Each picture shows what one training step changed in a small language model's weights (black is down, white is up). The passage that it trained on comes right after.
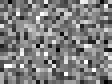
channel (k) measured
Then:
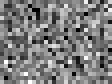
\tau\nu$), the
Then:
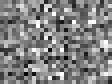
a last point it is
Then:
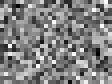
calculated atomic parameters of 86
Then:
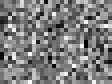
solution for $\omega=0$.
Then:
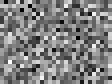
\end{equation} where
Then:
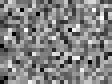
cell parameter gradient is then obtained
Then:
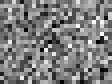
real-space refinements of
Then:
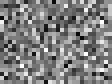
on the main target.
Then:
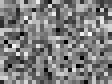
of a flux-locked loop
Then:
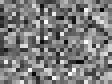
from $L$, since the support
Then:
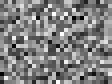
firmware images,
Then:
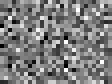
studied galaxies in the sky
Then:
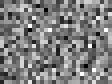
similarities in the
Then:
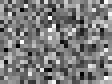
the Kibble-Zurek
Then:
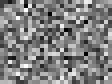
of LASF4RI is
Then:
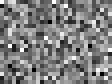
are required to advance the
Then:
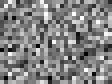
explosion characterized by low energy
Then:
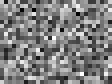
\mathcal{F}$ can be
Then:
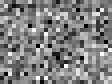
precision of the
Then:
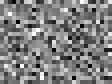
other? \end{itemize}
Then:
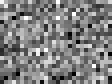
the proposed spinon and holon
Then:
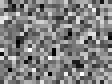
due to their higher phonon
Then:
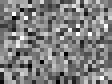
ME components in the
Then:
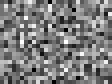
first complements the $d$
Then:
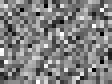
nearest neighbor
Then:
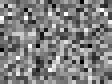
homemade probe. The
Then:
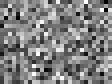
the ability to detect \hi at
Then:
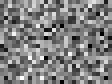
this step, namely the
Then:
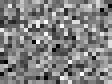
the light curves to reduce
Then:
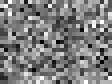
the following consequence of
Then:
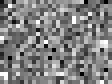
shows that it is possible to form
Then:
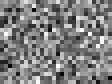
and analytically in a way that
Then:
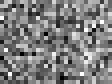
the server, client
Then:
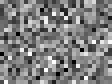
of detecting minute magnetic flux
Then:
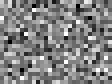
problem yet. We adopt
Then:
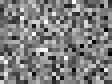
at the early universe and
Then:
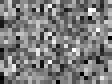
a given pure state starting from
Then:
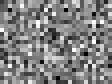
slow drift of the mean and
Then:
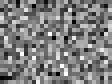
storing fewer bits
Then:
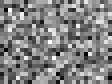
Using a union bound we
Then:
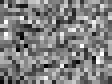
two approaches will therefore
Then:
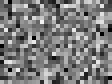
Insofar as the values of
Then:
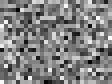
which would make it experimentally
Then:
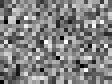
the higher-derivative case.
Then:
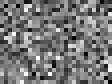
being $t+1$ should
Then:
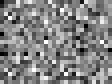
interest recently[6]. The
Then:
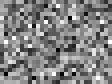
an unsolved problem. It
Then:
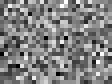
Such an event could be
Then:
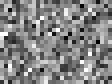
could induce a large phase
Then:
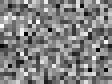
Galactic model will be
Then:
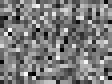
that when $J_{{\rm
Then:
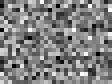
subjects. All
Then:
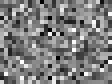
have a logarithmic
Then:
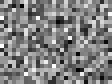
selected client would
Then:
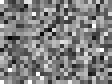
context, a recent
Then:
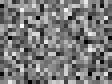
hand, by using DL,
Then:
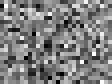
conserved over the course
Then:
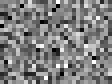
``hard'' processes that scale
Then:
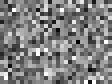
the reason why it is
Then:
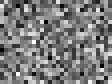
of pushing the upper
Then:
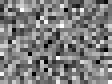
database, for
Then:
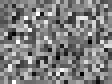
and average precision, the
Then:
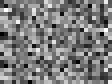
whether they judged
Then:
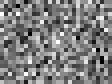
data, focusing on
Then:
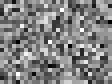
There are 2 main constraints in
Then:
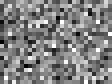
the freezeout. The above
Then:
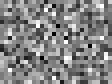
a subset of reflections
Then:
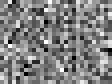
data. The multiplicative constant
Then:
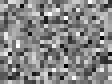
enters the metric
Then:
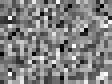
distribution of star formation in
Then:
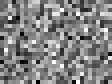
high growth rate with
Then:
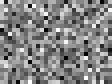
\text{if } n
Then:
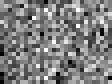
Distance from the source,
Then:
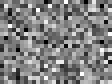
without a-priori
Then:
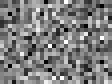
value of $-4\
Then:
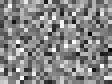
these methods requires specific
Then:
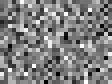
method is to derive a
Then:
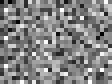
69 | | The number of
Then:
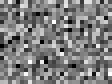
interactions, experimental observations of the
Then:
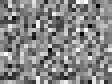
control design in a
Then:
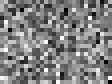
four SRRs supporting
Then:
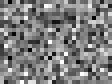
horizon $T$ and
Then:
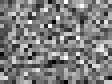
O {\sc i} at the three
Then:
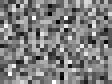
difference schemes could be used
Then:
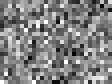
the large gap, we discuss the
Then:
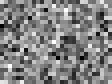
becomes stable around
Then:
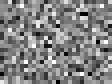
turns out to be a constant
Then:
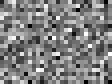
\umbc \gsfc
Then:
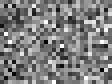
for the same gate voltage
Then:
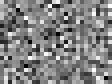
near a surface. In order to
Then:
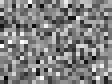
and engage in reflective
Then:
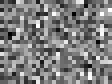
is asymptotically
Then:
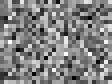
condition. As a simple example,
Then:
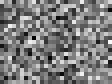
system and represent it as a
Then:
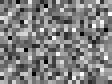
energy, dark matter,
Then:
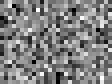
been obtained in the framework of
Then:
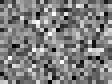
is only slightly
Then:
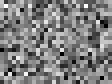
applying a step function to
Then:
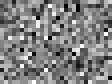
fixed or variable gain)
